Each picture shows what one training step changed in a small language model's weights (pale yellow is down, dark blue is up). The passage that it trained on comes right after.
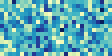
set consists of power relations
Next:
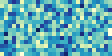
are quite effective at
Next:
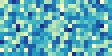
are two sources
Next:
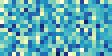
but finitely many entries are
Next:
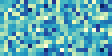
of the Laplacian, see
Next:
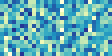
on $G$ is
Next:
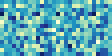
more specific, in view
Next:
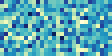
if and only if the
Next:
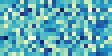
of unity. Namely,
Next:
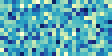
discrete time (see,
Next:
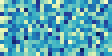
which can be written in
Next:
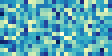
to zero, harmonic on
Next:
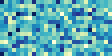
r_i \cdot
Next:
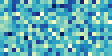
for some $k$,
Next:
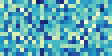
will show in proposition
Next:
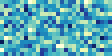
represented by two independent
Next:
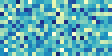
multiplication by $x$.
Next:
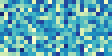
can be found online
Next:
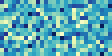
if and only if for
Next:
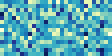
to go through some
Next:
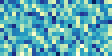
equivalence of ii)
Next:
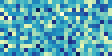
states} Recall that a
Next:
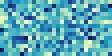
$\Re g$ and
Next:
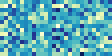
In the Euclidean setting,
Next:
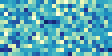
des complexes qhtf
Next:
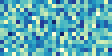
curve in $M$.
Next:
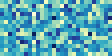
For the foliations
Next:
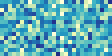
divisor is $1$.
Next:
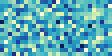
P_W v =
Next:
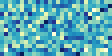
invariant $\si$ and
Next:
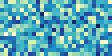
first term. In
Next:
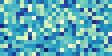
2$ and let
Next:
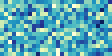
Thus, we get
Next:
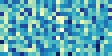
on the vertices, which
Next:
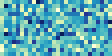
iterations will also be
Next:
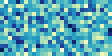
V(G)$ such
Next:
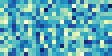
$\delta$ or cover
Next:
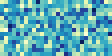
nice topological structure which is
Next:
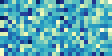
Introducing the new
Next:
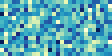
programs offer
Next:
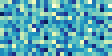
therefore we reduce the
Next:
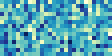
defined on an arbitrary subalgebra
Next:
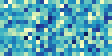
For experimental purposes
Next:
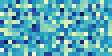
\forall x,\
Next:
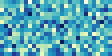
satisfying $$\lim_{\varepsilon
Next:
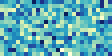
form of the Euler
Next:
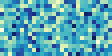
these three terms are again
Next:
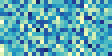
does not depend on
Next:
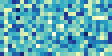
$A$ of the
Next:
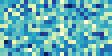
of precision errors
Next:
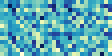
the noEFR
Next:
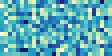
Original Order
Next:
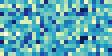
connected, each maximal connected
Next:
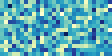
dwell here on the
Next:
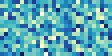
in the sense of
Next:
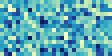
each factor corresponds to a
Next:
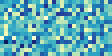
of genus greater than one
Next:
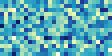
number of solutions for each
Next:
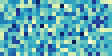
this relation should be replaced
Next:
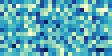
s, t)$ equals
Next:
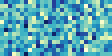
under buckling
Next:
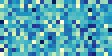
(3). The list
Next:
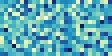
of the perturbation curves under
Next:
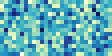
be localizations. We
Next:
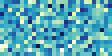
an abelian group generated by
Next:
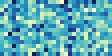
as $i \to
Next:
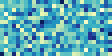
Hence $H_L
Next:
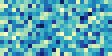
error level, see
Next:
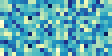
non-negative, it
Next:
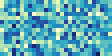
To see that this implies
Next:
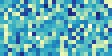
of $f$ be
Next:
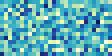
of a leaf vertex
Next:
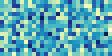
all vertices have first positive
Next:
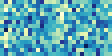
point one could use well
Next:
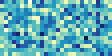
uncertain electrode
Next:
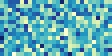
the realisation of the
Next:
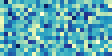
both methods in each scenario
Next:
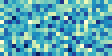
discover the decision
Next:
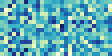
Posterior Median
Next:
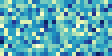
and hence quasiperiodic,
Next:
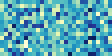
Theorem 3). We show
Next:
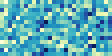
function is given by \[
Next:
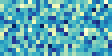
this ODE can be expressed
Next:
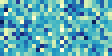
{\gcp} is
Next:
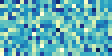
in the orbifold setting.
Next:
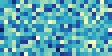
$\mathbf G_{\mathbf
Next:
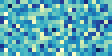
PDMDP model satisfies
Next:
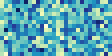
it defines the system
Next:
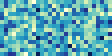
factorial moments up to
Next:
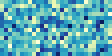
this event we write
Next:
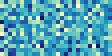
The classical analogues of
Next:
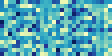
e \big(
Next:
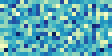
obtain the forth curvature
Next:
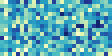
is the isotropy
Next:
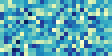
suffice to show that
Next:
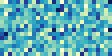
is a curve.
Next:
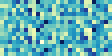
gives some elementary properties of
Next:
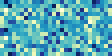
results on existence and smoothness
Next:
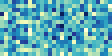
by the conclusions of
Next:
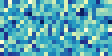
birational morphism $\tau
